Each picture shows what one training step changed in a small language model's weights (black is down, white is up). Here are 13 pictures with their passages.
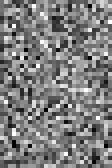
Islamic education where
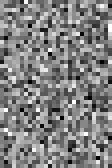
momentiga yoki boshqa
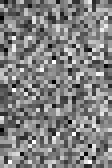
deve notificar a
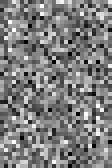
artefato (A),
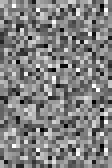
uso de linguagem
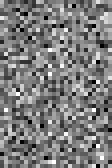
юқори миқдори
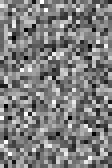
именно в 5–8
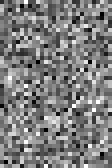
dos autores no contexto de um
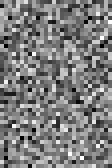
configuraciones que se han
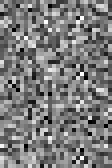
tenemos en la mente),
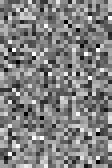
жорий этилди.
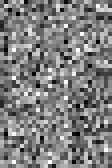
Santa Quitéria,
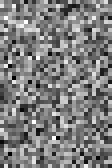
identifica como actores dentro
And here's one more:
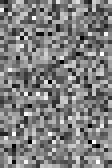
Editorial staff of the
